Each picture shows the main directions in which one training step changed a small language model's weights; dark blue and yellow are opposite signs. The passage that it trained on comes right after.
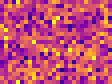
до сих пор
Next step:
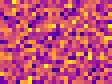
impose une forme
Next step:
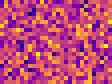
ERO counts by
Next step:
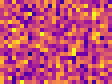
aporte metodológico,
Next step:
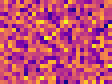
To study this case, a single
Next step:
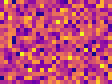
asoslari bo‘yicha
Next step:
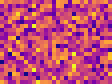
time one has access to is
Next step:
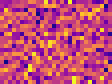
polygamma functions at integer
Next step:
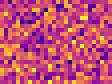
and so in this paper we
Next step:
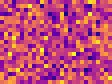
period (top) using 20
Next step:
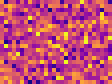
para a Ciência e
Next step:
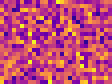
установок способны
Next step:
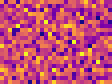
a mídia estatal
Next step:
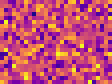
für Didaktik der
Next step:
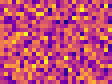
along the northern
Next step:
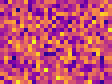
\end{align} and the
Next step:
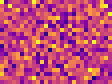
training of students of medical
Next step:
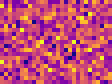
Einstein equations in a more
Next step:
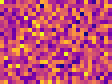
documento 8 1.
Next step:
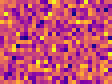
to the upward vapor
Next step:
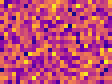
we can place limits on
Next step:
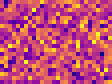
be included to maintain the
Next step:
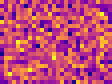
collinear twist-3
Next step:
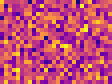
in terms of the differential operator
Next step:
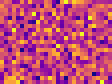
that rotational and translational
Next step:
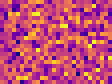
paracetamol and
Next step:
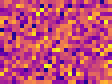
critic al celor educați.
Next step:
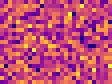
single-crystals of
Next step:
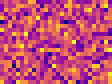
is altered such that it
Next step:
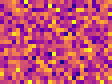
развитие педагогического
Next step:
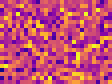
scaling factor of 1.32
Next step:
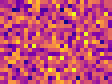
(containing the light
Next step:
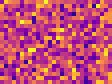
profile of the simulation. This
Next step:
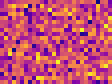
auxiliando-os nos
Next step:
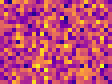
at the vertex; so this
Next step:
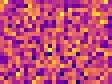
maritime surveillance
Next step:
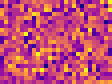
trajo consigo, es
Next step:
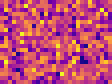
in the $K$ is
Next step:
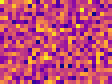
independently from the standard normal
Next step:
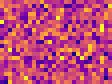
National Kidney
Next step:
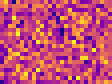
best similarity values are above 0
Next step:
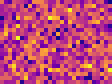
CP asymmetries have been
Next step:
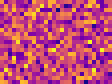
photometry aperture and
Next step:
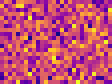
b) Preferência entre
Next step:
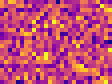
der Menschenrechte
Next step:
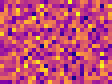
das condições laborais,
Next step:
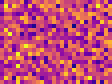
Ushbu maqolada
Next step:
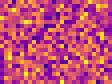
such as the US,
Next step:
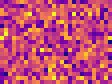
a growing mode with a
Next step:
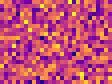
19. Sehingga
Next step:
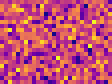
2025, selecionados
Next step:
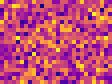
between elasticity and
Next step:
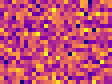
is then separately digitally
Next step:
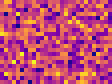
is in good qualitative
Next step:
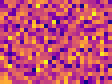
the amplified flux with a
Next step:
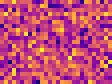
\begin{equation} \epsilon
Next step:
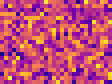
Sierra como autora de
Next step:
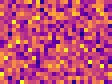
light-cone cosmological
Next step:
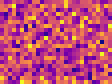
do/a aluno/a
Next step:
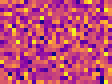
d x \theta E \nonumber
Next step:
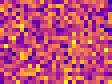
the frequency of occurrence
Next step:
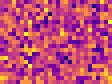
are algebraic for
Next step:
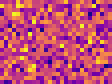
yuksalishi unda
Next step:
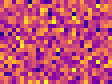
des données probantes
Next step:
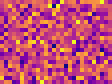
difficile da verificare
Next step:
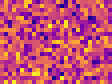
de um quilograma
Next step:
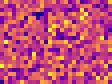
peptides. In the
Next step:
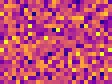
Constituição da
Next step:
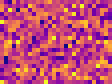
of the wall position are
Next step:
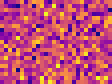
deserves further investigation.
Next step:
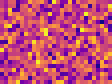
disekolah serta
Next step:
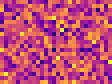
on a curved background
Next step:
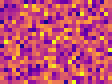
in den vergangenen
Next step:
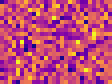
conventional higher educational
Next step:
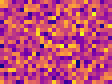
different from the pion and
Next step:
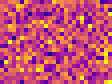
channels. \item We
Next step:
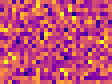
-\Delta$. For $n
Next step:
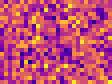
through the lattice, and
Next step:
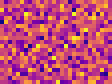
THE REGIONS
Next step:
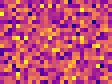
el motor de una
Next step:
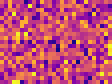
other magnetic-glass systems show
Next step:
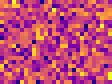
of fringes and
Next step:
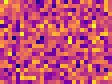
takes place in the form
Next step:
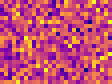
to assess the content
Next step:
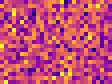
spectral features) derived from
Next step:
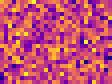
and is used as the unified
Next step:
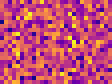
in problems involving expectation
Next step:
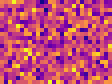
the determinant of this matrix is
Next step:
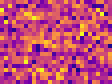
teaching mathematics
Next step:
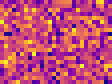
науки и образования,
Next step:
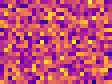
us to analyze the operations
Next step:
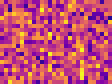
Dan Sensor Ldr
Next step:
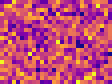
reflete sugere que
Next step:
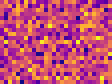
ortiq turli xil
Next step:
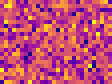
de serviço – das
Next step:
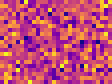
of \eqref{c tensor
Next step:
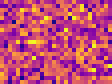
borasida ilmiy
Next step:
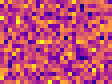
that this remains approximately
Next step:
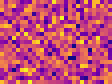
la visita de José
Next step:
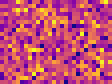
risco geopolítico
